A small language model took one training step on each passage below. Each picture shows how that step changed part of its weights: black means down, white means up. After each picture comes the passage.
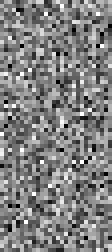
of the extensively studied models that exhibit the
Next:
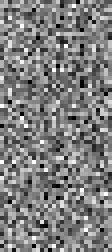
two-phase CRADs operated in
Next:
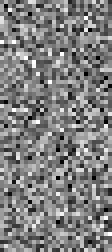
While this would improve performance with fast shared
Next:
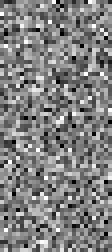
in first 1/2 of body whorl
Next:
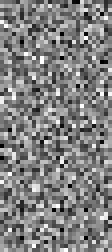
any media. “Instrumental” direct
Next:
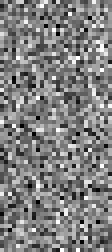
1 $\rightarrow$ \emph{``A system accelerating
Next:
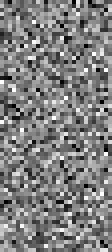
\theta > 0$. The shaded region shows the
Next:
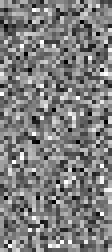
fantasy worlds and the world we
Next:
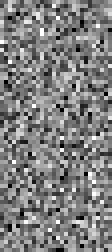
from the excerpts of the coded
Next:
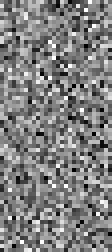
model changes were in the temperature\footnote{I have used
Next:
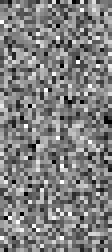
the mesh drum, and the moisture content
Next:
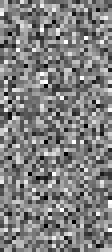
zero, the dark energy density is determined entirely by
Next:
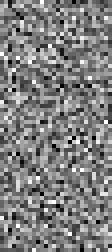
to bring the matrix $V(O \times
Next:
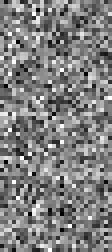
Lynx Legal Knowledge Graph:
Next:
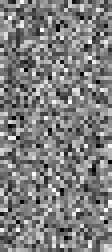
Our method is realized as an adaptive weighting term
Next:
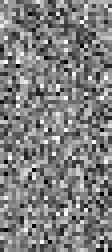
is rarely considered in differential diagnosis
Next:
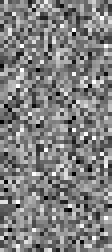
$\lambda/10$ is set empirically to
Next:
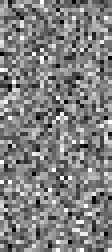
to benefit from the use of physical models in the short
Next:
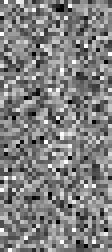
Quantum modified constraint breaks the global
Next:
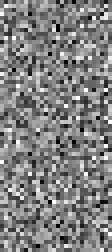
biochemical fuel cell and obtained
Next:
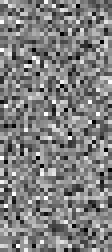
each quantity can be constructed from them. It is
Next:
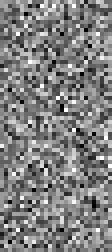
a set of Feyman graphs relevant to a given
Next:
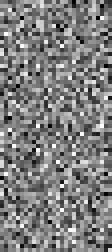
of other probes such as thermal conductivity[27].
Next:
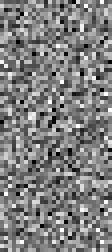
service sectors, where most Mexican
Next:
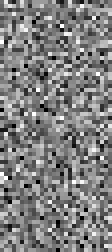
For example, the resistance of OFDM
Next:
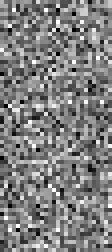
the next part while considering meaning, and being able
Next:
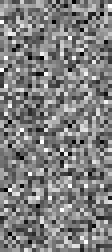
softer, and more susceptible to
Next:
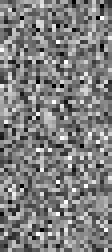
of $\theta_0$ and the same order of magnitude
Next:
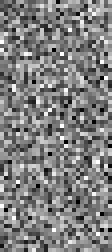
gas disc are counter-rotating. In
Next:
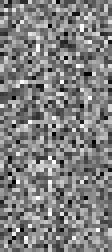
Intriguingly, for a given
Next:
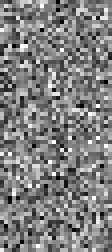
with the number of iterations in figure
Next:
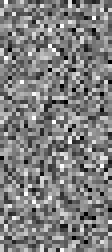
Programming Interface) to implement user
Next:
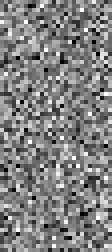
76% where the crosslink density is defined as
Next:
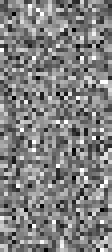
score 1 or 2 connected with delamination maximum length
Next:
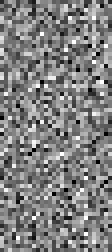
omitted because they will not be relevant.) We
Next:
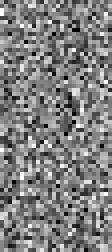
infinite well problem, the uncritical usage of
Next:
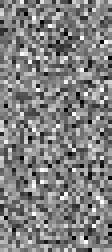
K. DYALL and J. E.
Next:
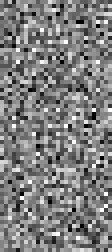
a newly designed turbine follower
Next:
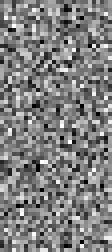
force, $F_{cap}$, the colloidal
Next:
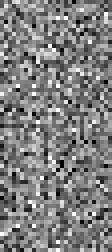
producing landing violations for examined industry
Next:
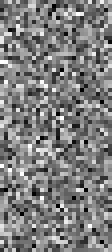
limits of Raman spectroscopy to plastics
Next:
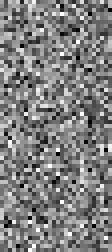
statements, while changes in directors and managerial
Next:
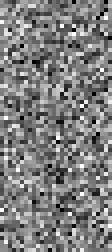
precautions on neurological practice in
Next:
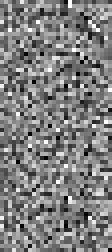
UD velocity. \end{abstract}
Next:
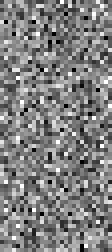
J.\ L.\ Massey, ``Proper
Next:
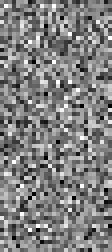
beams," *ACI Struct.
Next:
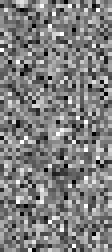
characteristics allowed by existing BATSE data and a
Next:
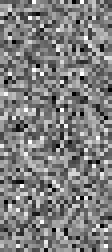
terms seem to have little (no
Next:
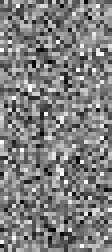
a result of information technology and TV image got better
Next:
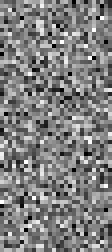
of V_G . **e**, Variation
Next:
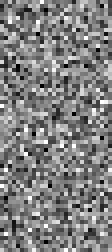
most firms' systems. Because AI can
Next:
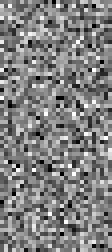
renormalization factors for the type $A$ action.
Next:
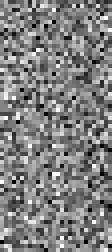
constant weight is obtained. Data collected on maize were
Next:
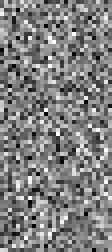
produce a bosonic theory $T_b$ with
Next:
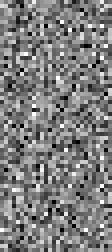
Toxicity, Medicinal plant,
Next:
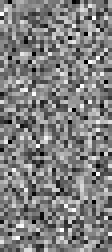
adjust their communication strategies dynamically, thereby improving
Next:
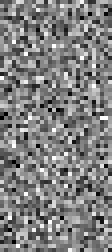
obviously $EY = 0$. Along the
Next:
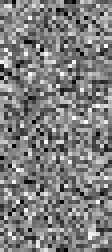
number of function evaluations using a generalization of
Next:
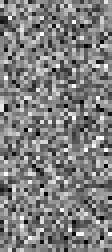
metals} Strontium, which is
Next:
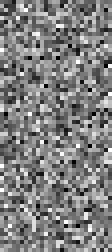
semiconducting as expected. Boron
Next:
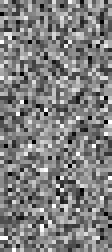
available from authors upon reasonable request.
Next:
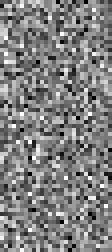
for all inferential tests. Global differences between
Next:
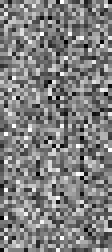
Skelly**, Loughborough University,
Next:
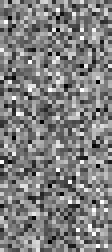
the phase 1 JAVELIN solid tumor
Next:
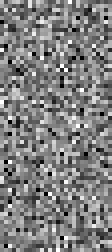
gap to the metal defining the three signal
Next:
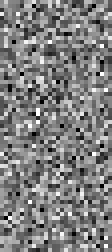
of strike $K$ and maturity
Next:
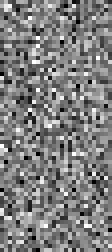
function. We are able to resolve these energy scales
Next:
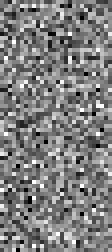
Project Title: Standardized
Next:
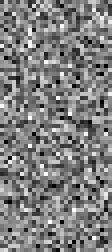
$\Omega$ and the conformal factor
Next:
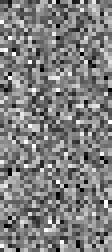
the individual SNR values and in the improvement factor
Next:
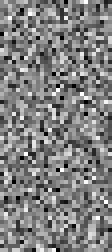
lecture-listener format of education,
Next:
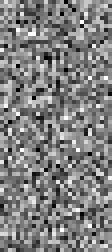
residual is expected to contain substantial contributions from
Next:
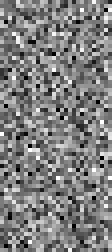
raises the necessity of explaining why this problem
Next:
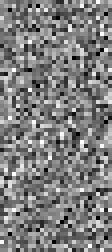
research may thus be classroom-based research with
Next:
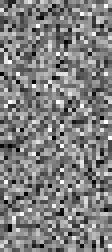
satisfies the desired requirements, where
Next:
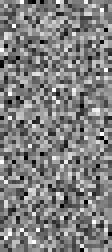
thermodynamics, gravity manifests
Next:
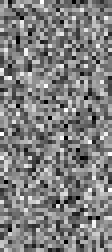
to the $\nu_\mu$ channel. We have
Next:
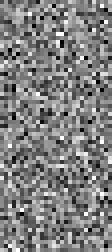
effect of predecessor crops and 20
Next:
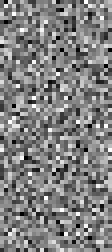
based heterodyne interferometric imaging
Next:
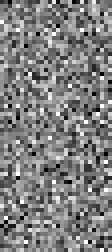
the combined dynamics is equivalent to what we would expect
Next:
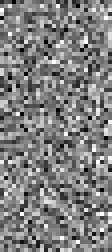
heterotypic synonym, the
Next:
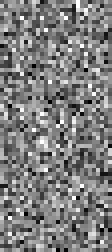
tissues. Almost two to three generations of
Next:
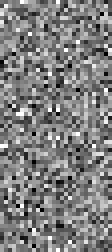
collocated MFRC pair is more effective for
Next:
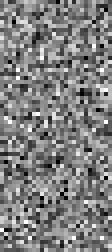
sugar level, electrolytes and packed
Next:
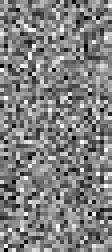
extensive training time, when combined with
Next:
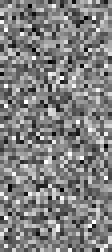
removing noise from an image (from a data representation
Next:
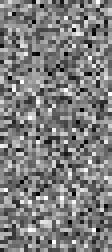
tax is another source of generating revenue to
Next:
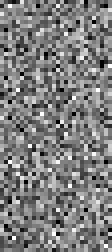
usefulness and applicability of the method to a
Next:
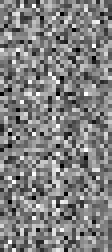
forming accuracy due to the low springback behaviour
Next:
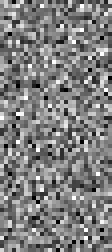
The $l=m=2$ mode (Fig.
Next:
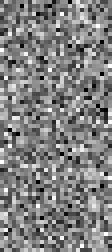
national critical infrastructure the following areas: - The
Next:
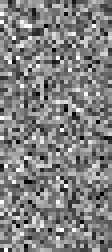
were carried out using the methods given in [5].
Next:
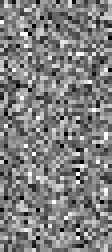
*p*-phenylenediamine are
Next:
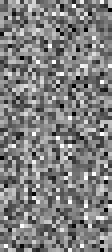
for managers to know which factors influence an
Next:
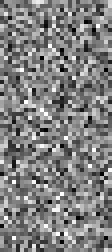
an ongoing project. Results: Three
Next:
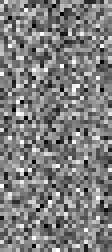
EF RCY GPB CAGP
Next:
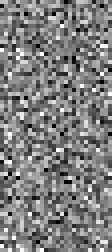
second one is based on the Weibull
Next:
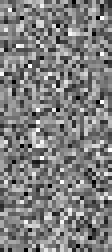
of features, including binary grey wolf
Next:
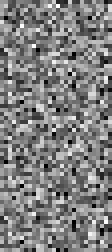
goodness of fit of a given set of data
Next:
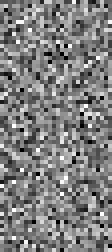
parentheses of (\ref{eq:
